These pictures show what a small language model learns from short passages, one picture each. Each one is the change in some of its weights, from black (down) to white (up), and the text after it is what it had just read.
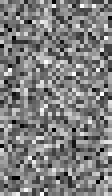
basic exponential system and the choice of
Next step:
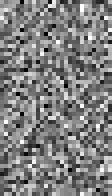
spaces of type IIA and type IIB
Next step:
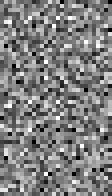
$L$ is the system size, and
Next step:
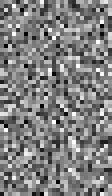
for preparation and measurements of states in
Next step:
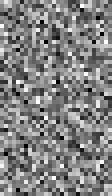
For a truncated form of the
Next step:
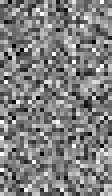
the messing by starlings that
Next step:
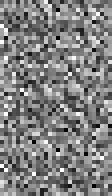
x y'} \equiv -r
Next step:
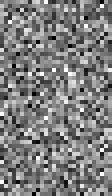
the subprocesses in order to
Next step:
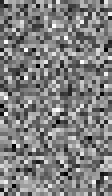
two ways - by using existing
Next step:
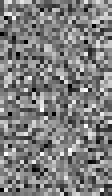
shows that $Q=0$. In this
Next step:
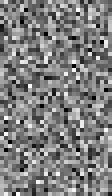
\label{def:latency} The
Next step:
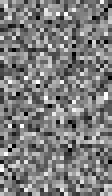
the self-calibration result using
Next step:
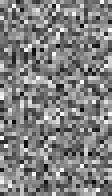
A(f), f\rangle$ is
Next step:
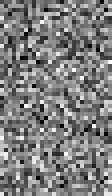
gives rise to an equally spaced
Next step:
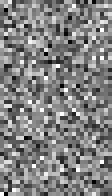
r\inv k)=h\tr
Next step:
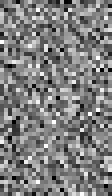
the sup norm for all elements
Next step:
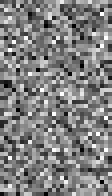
weights at energies near its
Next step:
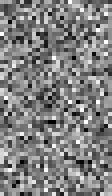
at $\theta =2$ radians.
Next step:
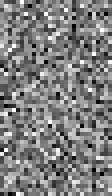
the slowly-varying part of
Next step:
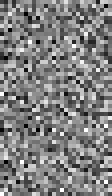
a smaller role, although their importance
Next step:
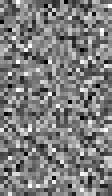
module, i.e. each element of
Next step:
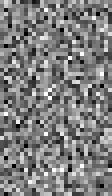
to be \[E(\Sigma,
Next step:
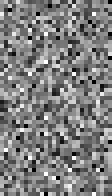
$GL(B)$, and hence also
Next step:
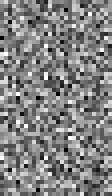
all sorts of possible solutions for
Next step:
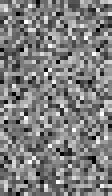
and sufficient conditions are $f_1^*
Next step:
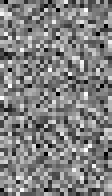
region shows where $\hv<0$
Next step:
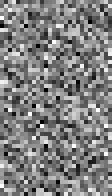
be thought of as a sort
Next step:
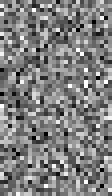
in zero-shot estimation
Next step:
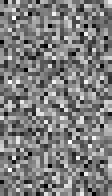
of an altitude dependent
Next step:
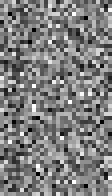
recover the charge neutrality
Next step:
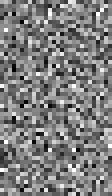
two lines above correspond to constraints for the initial
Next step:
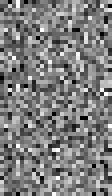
estimate to the singular series. Let
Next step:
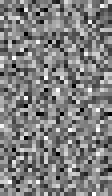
an edge of $\Gamma$, or
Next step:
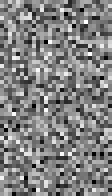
with a global ocean of
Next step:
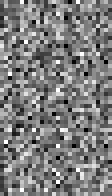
display can be 1 for at most 1
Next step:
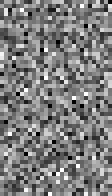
an $L^1$-function.
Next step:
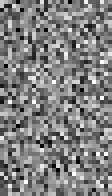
in touch dynamics has focused
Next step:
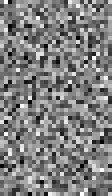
\in {\mathcal D}_{\kappa,
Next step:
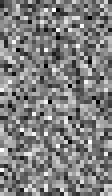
the field of AI Safety
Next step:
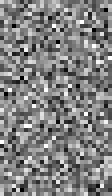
the TPR of SVM and
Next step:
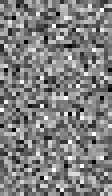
learning (FERL) approach
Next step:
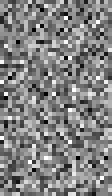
Gauss maps or mean curvature sphere
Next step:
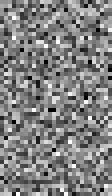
feelings and emotions from the
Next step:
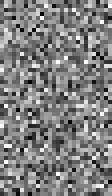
\div (u \otimes u)$, so
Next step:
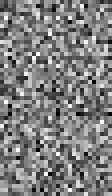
sample size $n$ relative to the parameters
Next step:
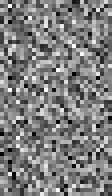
Now let the infinite set ${\cal
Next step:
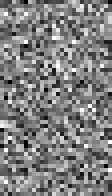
observed: The $Q_6$ parameter
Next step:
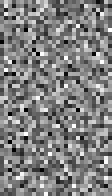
equality of part (iii), and this follows
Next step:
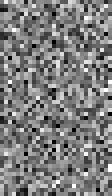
mostly between 1.2 and
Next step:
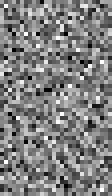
i\leq\ell\}$ for some
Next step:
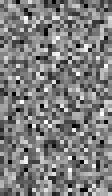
$p^k$ periodic in
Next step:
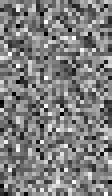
adjacent to $v$ has
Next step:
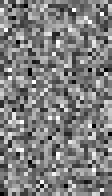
will not be able to shed any
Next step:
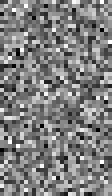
valleys of lower couplings
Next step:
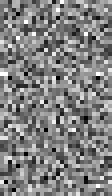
z$ and $g$, blue lines
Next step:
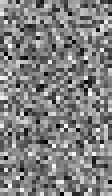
= \mathbf{0}$. Hence, from
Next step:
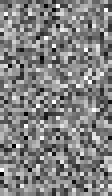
three nuclei studied. The
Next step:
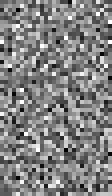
the maximum likelihood transition path
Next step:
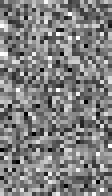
be a finite disjoint collection of
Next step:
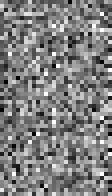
speed and unchanged profile in
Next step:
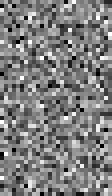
have that introducing the eigenvector
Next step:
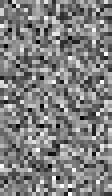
for some non-smooth systems in general
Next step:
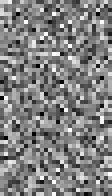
for other system-tasks such as
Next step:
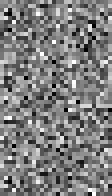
nine circular clusters.
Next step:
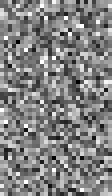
CAPES, FUJB and
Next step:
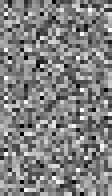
-bounded. (ii) Let
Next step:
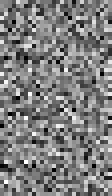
to the energy space. That is,
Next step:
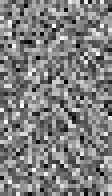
in O-mode and the
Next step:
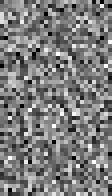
bundle $\L$ on $X$, we
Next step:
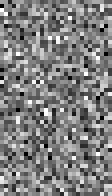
such that $$ \lambda v_d
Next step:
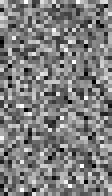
environment which strongly favors
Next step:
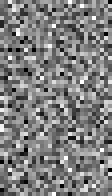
possible partitions of the set of
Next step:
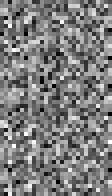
using (3.3) and
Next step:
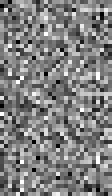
the star is still optically visible
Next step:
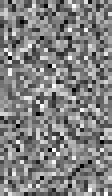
in ZnS and ZnSe
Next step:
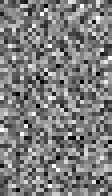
respect to the examined values of
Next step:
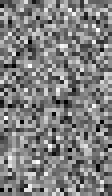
moment we take \begin{equation}
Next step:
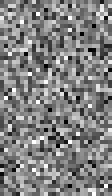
black hole and Alice
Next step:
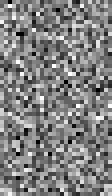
cross-correlation of rank-0 and
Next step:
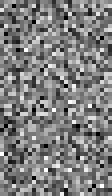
of the particles is well reproduced
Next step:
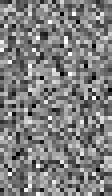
as mentioned, we introduce a modular
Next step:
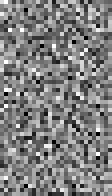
\times \vec{B}_{\rm
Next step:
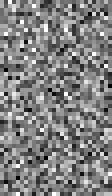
solute transport model is studied
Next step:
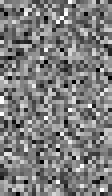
the complex characters of $G$,
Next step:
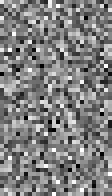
form of an inactive disc or
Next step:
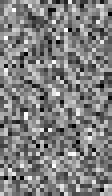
days later and has doubled
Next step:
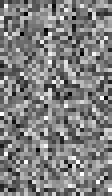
the symplectic structure defined by
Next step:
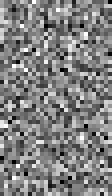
of an active quasar using this
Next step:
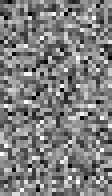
\\ (i) The first hypothesis
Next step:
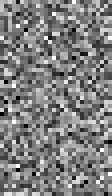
with other results from quantum mechanics that have
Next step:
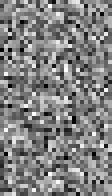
constraints} In this section we present another
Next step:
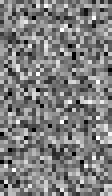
with $\e^t$ an idele
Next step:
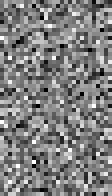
that as long as two-point correlation functions
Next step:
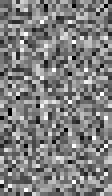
these tasks, offering potential solutions
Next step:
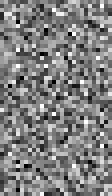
unexpected phenomena
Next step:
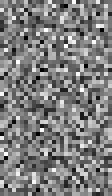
step control. \end{remark}
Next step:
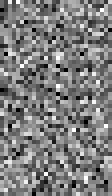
and so on until $0u$
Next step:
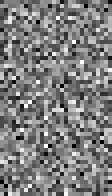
$L$ increases, with the correlation length
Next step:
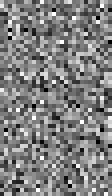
is given as follows. Let us identify
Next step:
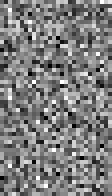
universal orbihedral cover of
